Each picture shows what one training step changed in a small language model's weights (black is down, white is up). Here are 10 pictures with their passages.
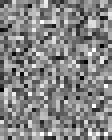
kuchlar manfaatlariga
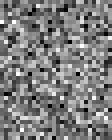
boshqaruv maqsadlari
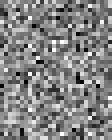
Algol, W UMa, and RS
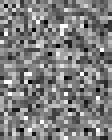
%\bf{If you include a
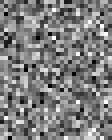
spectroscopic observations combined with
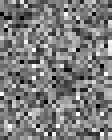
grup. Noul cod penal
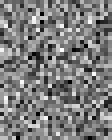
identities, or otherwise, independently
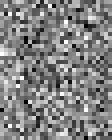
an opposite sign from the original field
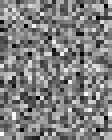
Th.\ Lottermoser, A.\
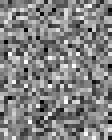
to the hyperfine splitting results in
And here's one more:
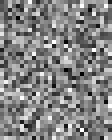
none"> - Préférence
